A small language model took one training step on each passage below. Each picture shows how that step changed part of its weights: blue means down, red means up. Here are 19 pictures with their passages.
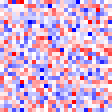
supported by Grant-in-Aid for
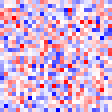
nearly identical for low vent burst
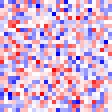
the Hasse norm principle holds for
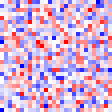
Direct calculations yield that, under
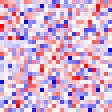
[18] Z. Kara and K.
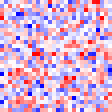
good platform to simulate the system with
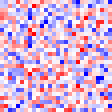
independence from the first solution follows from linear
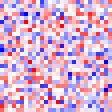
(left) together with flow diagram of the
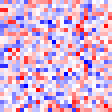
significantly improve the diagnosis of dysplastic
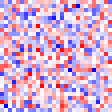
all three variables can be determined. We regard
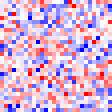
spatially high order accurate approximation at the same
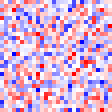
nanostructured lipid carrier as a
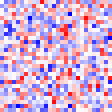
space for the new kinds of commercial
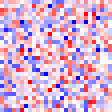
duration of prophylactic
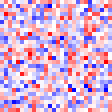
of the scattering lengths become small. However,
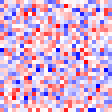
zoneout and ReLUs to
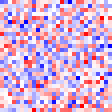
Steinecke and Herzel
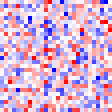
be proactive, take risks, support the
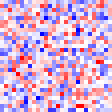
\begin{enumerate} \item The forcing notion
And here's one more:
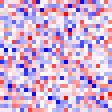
mind; and we know by observation, from
